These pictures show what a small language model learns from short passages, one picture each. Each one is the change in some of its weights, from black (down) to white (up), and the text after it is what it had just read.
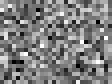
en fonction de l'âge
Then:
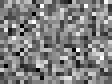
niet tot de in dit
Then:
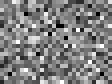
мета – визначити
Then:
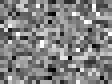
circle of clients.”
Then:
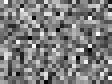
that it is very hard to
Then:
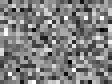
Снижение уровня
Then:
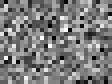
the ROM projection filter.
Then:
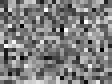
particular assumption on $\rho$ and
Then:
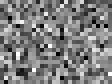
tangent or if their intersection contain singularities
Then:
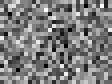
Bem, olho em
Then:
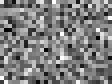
inner product, the vector $k
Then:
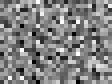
imkoniyatini beradi.
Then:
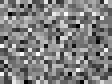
\to \infty$. This also
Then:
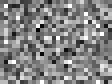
Opsi Baik 33
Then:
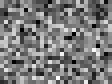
results were obtained for extremely
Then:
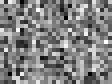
ordinary reduction, and this
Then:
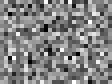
\to X$ determines a
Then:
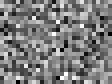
that $k_j <
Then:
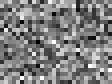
görülen yedi
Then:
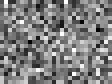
some covering transformation group. The
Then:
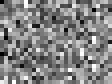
same as their last five lines
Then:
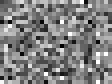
compris les abeilles,
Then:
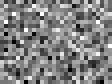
Chunki u nafaqat
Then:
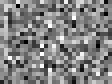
construction assuming the unique games
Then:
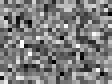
autorizados pelo rei de
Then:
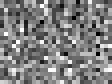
oshirishga ijobiy
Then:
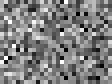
antara kebaikan dan
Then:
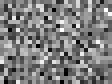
this case, we know that
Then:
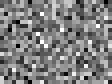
process with mean measure $\mu$
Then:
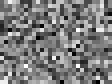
Communication and its
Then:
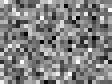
fibration\/}; this is
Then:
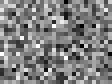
Prade, H.: The
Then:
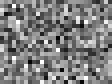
been done in connection with a
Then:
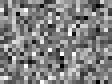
de aanhef van
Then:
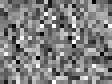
бўлиш тарихи
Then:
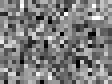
of variable smoothly depends on
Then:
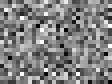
боғлиқ бўлган
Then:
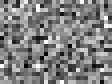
ta'minlash muhim ahamiyat
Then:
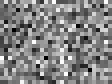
em seus textos, o
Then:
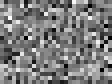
fourth column. Since the
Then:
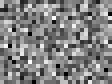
IN THE RUSSIAN
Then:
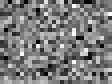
кўра, Республика
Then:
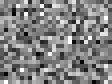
manbalar Birlashgan
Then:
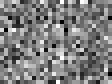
cone $\C_V$. The
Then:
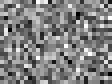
adjoint to the functor
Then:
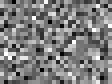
known that all solutions of this equation
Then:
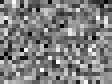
= \emptyset$ for all
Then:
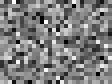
$ are uniquely determined.
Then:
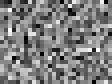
a mixed-integer
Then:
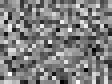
K$ is in $U$.
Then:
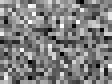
for the truncated
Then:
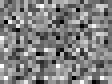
И УЧЕНИКИ
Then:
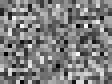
\in \A$ as
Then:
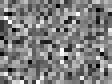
\eqref{min} by the
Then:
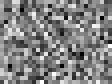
H'}$. \smallskip This definition
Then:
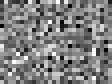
son poco prominentes y
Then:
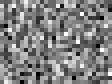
2. Top left is the
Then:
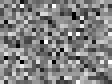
Shu bois mazkur
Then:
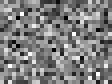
tra «Chiesa»
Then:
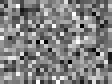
iqtisodiyoti bo'yicha ilmiy
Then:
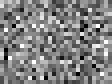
matrix representation of $\Am$ is
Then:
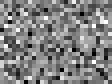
Chromium stehen
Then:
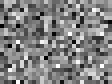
(2017). Les fondements
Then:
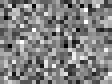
fact and this theorem may be clear
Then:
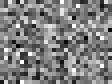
trazem reflexões
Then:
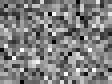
adaptability. Moreover, as
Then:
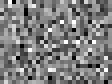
arms at each time in
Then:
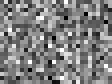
the end of this work, we
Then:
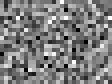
del lenguaje utilizado
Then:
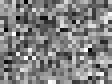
va taqdim etishning
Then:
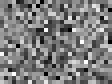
this work was carried out at
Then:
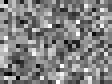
el palacio del general en
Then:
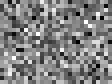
order, the second component of the
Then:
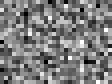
Further, for a homogeneous
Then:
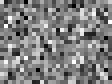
guru. Guru
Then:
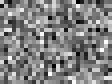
the same in $W$ and
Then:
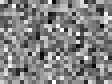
novda va ildiz
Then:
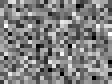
family is an environment that
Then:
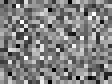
zu gelangen. Da
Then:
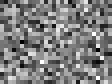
após o início de
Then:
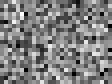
obra coordinada por David
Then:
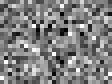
Os agricultores da
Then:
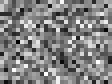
и экспозиционных
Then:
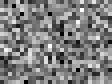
manchmal sage:
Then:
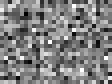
F. Audit of
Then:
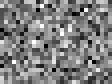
bem pequenas, esse
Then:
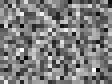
avoiding the Dirac operator
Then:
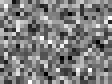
e importante, semplicemente
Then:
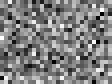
given by~\(p_i
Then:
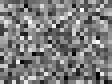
sua educação: - Em
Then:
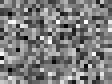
$F \subseteq G$ such
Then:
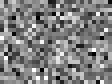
function on $\R^2$
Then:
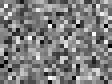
biri hisoblanadi. Bola
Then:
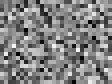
century running in
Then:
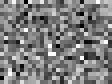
taqozo etmoqda.
